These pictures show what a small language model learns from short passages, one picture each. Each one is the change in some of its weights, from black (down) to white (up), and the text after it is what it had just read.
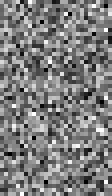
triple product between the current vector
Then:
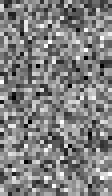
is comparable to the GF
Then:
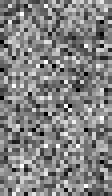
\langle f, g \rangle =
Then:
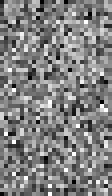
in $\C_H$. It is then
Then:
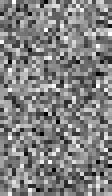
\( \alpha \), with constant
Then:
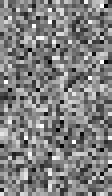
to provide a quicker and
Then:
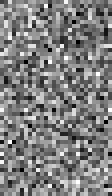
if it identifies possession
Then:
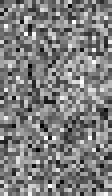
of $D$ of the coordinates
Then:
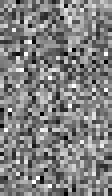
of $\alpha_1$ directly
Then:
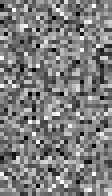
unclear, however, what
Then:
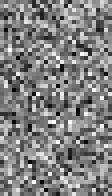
the magnetic field is applied
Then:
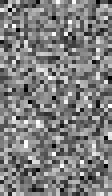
Fourier coefficients. In a
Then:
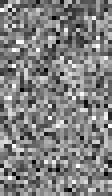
its Fourier transform is given by
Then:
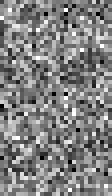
chairs for sitting during
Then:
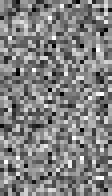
27. The website is
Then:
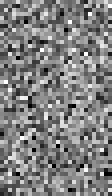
of qualitative approaches to
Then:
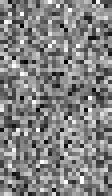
methods, such as selective
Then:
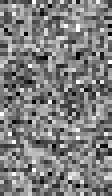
hopping strength
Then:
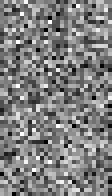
source, \begin{equation}
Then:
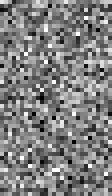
the mothership chain
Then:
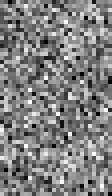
on traditional analytical methods of
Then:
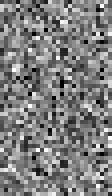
we present an approach to approximate these
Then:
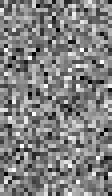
Newton polygon
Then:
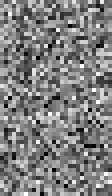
unit disc $U = \{Z
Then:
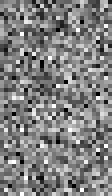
the $H_{\beta}$ and
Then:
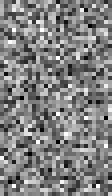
the {\bf lower} (resp.
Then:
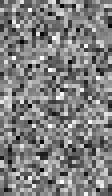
lacking. Indeed,
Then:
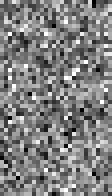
by equation 4.10). The fault
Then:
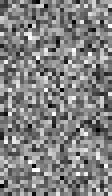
any field or composite fields
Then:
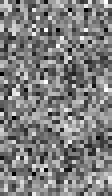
simple subsystems and then introduction
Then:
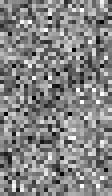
, \label{mwexp}
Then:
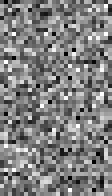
work A large part of the proposed
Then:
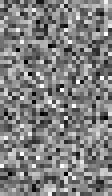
year. In the contract,
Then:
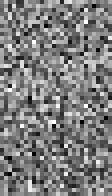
This approach makes variational
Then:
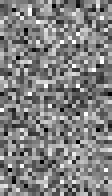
Though much effort has been
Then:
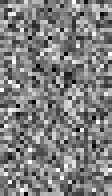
hectare cost of
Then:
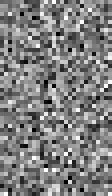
pipeline. This industry
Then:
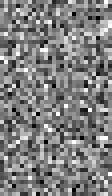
lower inside the communities than it
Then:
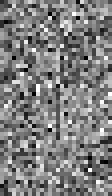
Like most current metric
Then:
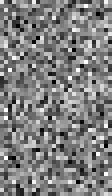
and only if $a_3 +
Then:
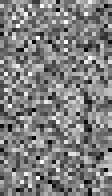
From Uzbekistan.
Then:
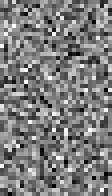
$g$ to the parabola
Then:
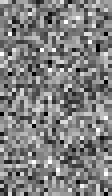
For efficiency and size, we also
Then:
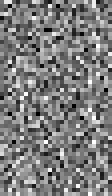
a transition \( A\leftrightarrow
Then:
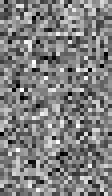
a function of temperature. It is
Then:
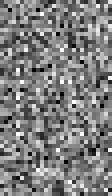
1}$ are specified as follows.
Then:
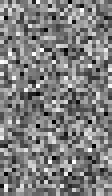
$H_0$-bundle over
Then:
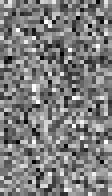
is a closed two-sided
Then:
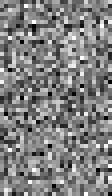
12 hr intervals two
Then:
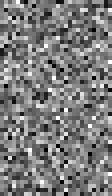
diameter of the vias and the
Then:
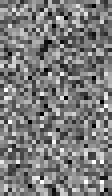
sequence of positive integers whose sum
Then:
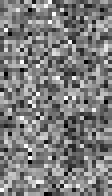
to skin pH), and
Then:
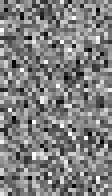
the process of conducting an
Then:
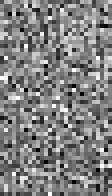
graph at $\beta = 1$, and the
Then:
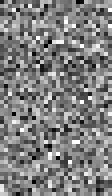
them for new applications, so affect
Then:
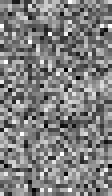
order perturbative effects.
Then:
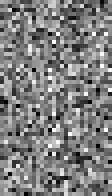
This shows that the string dust
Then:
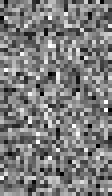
adolescence is a period of
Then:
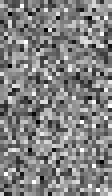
where $s \in S$ and
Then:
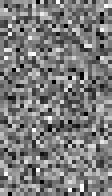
of the global population,
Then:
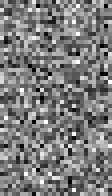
the increase in the protonated
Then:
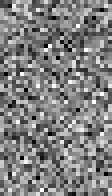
the small scatterer limit},
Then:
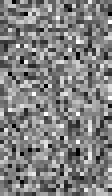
Moore, ``Iterative
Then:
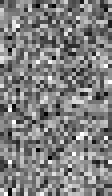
and routing decision affects
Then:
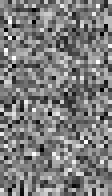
conversion efficiency $\eta$ from
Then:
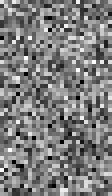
we have $y =0$. Let us
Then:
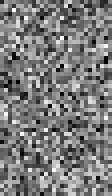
their nonlinear dynamics. To
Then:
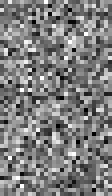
N content in the soil and
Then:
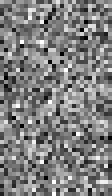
artwork reported in
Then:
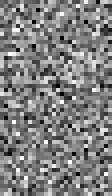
various pairings of cost contributions
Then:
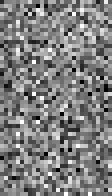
current through the structure is expressed via
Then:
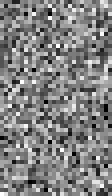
in which $X$ admits a
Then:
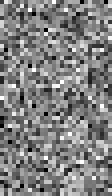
\Omega^\prime| \leq
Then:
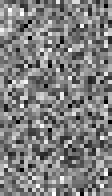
of cyberbullying in
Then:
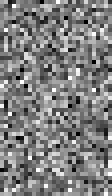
apply a recommended
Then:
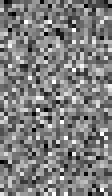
is not a constant, the additional
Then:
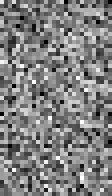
typically complex, because they are linear
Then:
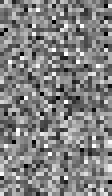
though rare, dominate the
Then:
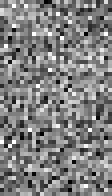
and other morphine like
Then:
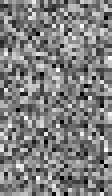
to three different problems and obtained results
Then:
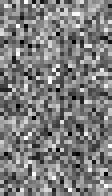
pieces of text to
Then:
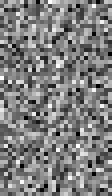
circle (\vr); \draw
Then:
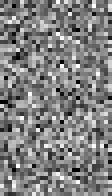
buffer abstraction
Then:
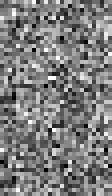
observed and simulated values were
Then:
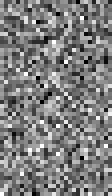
direction and 45° in
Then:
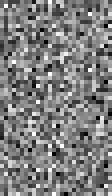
fact already present in
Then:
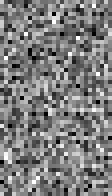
la d\'emonstration du
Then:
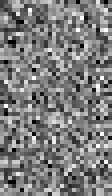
was published regarding this
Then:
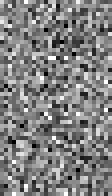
$$ Thus, for $\varepsilon _1
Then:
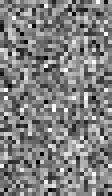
symmetric isomorphism $\alpha$ corresponds
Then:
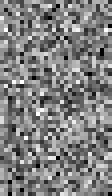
of ChatGPT,
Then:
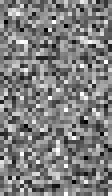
where $\alpha, \beta $ are real
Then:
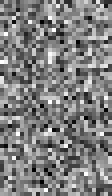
reduce seed set on the
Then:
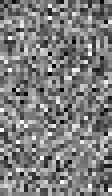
by $i$. After $P$
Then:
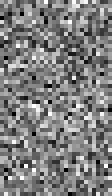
Human society relies
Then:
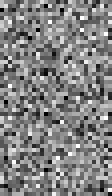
that the mean scattering length in
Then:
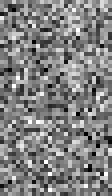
topological defects will be
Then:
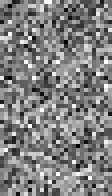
access to the fuzzy
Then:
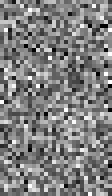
We prove (local in time)
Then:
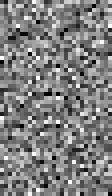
disaster in 11th
